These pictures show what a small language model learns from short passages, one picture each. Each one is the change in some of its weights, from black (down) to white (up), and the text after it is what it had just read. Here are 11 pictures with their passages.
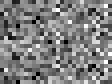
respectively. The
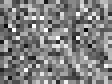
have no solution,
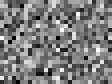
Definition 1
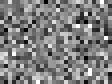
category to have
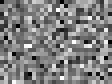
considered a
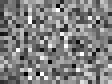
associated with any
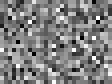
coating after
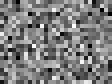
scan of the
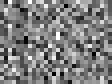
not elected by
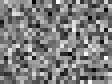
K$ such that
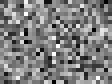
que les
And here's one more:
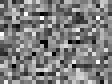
regions where
